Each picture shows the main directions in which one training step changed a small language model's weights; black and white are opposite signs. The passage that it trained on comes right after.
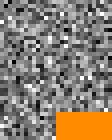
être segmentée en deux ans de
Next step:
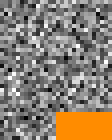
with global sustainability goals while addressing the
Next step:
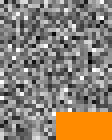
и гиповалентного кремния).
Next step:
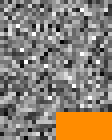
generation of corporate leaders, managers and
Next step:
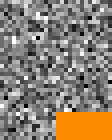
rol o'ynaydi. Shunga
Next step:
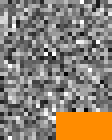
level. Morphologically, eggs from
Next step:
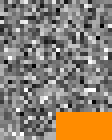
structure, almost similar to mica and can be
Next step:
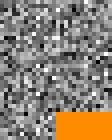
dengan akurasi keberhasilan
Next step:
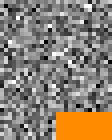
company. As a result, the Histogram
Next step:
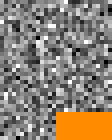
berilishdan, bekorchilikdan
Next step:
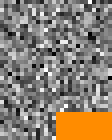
estudo. Os resultados identificaram dois
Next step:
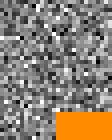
with a wide variety of features which can be used
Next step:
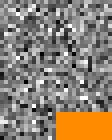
sgRNAs could be functional to generate
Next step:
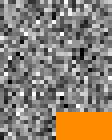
action. However, an intraoperative
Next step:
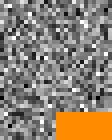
seven purpose-driven questions derived from
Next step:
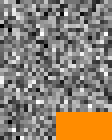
l'intensifier. Trois
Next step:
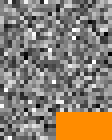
Every human being in the world can be
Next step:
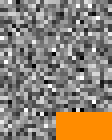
sistema político administrativo de un área
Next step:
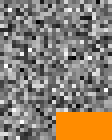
rates may differ depending on the method
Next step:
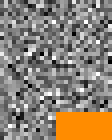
input of a path-relinking procedure
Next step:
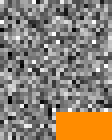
учитывались общее
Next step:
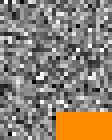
разнообразии подходов, а
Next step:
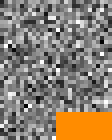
pertanian. Kemudian
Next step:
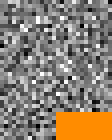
The data presented in this study are available on request from
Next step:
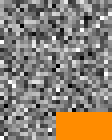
A proper school plant in terms of location, structure
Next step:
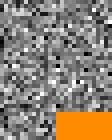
yondashuvni belgilab beradi.
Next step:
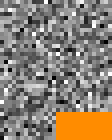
and blatant prejudice in Western
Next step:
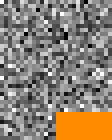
інші. Дослідженням системи
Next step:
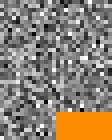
denote amino acid residue.
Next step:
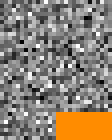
mahoratining o‘ziga xos
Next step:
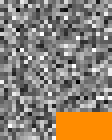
стабілізується (тобто на
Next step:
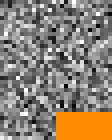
complementar a autodeclaração
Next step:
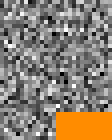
las teorías de la comunicación en
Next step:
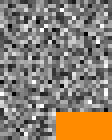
across various industries, and future research may focus on
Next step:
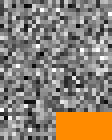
questa categoria per dare corpo alle
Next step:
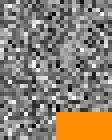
shiqildoqli chiroyli va
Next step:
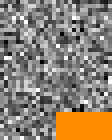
& Keller, K. L.
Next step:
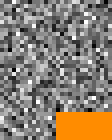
Già Aristotele notò la
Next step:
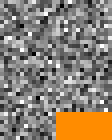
de chave e valor em uma série
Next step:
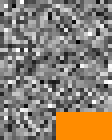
"the native under control". If we consider
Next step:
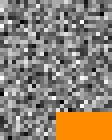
is an invasive procedure that can cause
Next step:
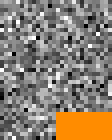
mahrum bo‘lishi (XV
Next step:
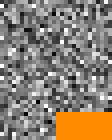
exercises and exerts power? Who
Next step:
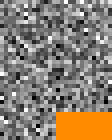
PSIXOLOGIYA VA
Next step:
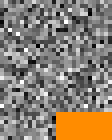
paliativos, os enfermeiros
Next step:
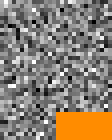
In " USA" INTERNATIONAL
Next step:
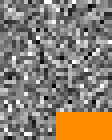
nazariyasi, harakat
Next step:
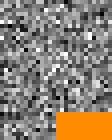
zeg het liever niet.
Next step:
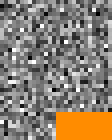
kelmas" umrdir asli.
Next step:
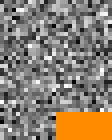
tiklash bo‘yicha). Kalit
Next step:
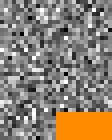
bering, kimga ishora qilish
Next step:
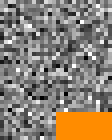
(e.g. adhesive,
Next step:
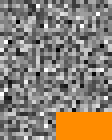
of CLO in the field. A previous study has
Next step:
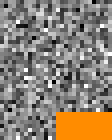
of Pompeii. *J. Cult.
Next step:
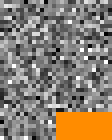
was moderately cytotoxic to
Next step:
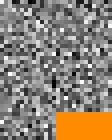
written texts that are products of speech activity. The
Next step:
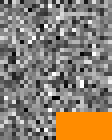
key topics/concepts are revisited in
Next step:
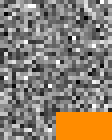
NATIONAL MUSIC AND
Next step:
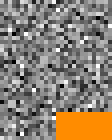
principles of SVM classification, and provides a
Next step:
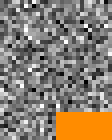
Saúde Coletiva, 2016;
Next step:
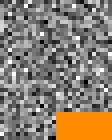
т. д. Изучение виктимности
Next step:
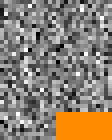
with over 7 lakh health records app
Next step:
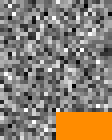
bienes de la vida. Principio
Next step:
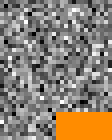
um elétron não-pareado em sua
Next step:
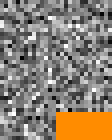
Patient 1 (from June to
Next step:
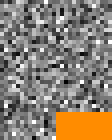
be highly similar. Source:
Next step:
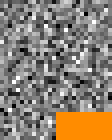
systems are one of the most valuable types of
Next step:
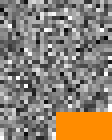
was 200 nm and 90 nm respectively,
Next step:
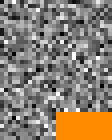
обязанности родителей,
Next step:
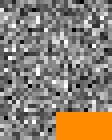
such as discounts or product recommendations are
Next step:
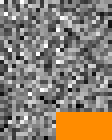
поряд з першим, але
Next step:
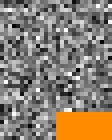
dalam persidangan tidak memiliki
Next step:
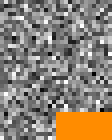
(Kant: problematisch, KrV
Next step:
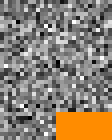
lower funding costs. (41)
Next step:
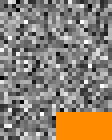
formula was used to derive the predicted response to
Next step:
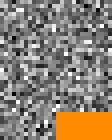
experience. *Saf Sci*. - Hosmer
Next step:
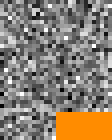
market information, implying that volatility is
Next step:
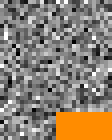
some being used for fodder, cooking,
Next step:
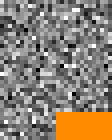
учетом их игровых
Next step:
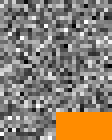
has been paid to the use of; synthetically
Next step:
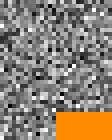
– otulina [DF01],
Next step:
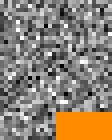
article provides information regarding the increased focus on the development of
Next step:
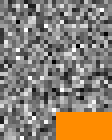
of resources during the use of IoT technologies.
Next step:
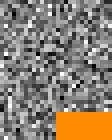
their hash values attacked with the help of
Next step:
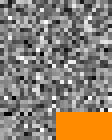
answers, and move up and down
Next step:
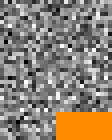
insecticides ineffective 4 No
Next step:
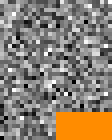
. Security of a PKE scheme can
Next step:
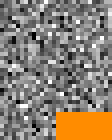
bo‘yicha baholanadi.
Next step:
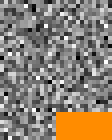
to anticipate them from stage 1 of the
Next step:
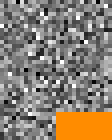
obtivemos algumas imagens com maior
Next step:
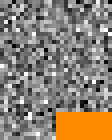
other resources. Acc. to recent report of cost analysis
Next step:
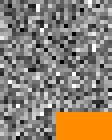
involvement of students, stimulates the development of
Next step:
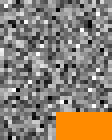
esfuerzo de la comunidad internacional para
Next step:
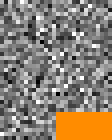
reducing information inequality and supporting education, especially
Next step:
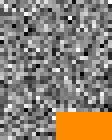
chemical fungicides against patogens.
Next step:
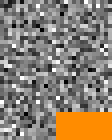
dysfunction is often a complication of
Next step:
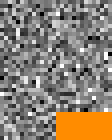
نزول، احادیث
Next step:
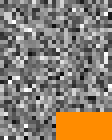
Mandal⁶ showed that organic matter and
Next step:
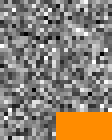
promising, often lack user-friendly
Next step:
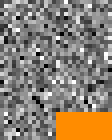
capabilities that businesses and industry require from
